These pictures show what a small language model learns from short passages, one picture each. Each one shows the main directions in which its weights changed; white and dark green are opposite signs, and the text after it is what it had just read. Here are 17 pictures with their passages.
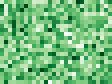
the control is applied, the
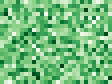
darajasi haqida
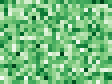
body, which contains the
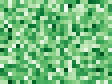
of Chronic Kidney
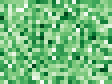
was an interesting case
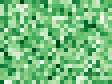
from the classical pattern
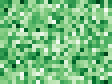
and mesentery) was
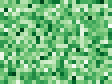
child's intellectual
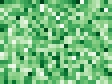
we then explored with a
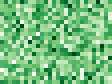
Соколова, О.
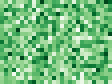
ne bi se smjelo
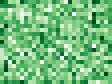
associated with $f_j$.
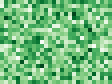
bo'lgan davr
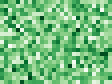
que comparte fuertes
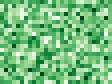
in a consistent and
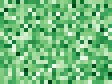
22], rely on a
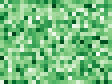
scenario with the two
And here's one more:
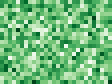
L. M. A. et
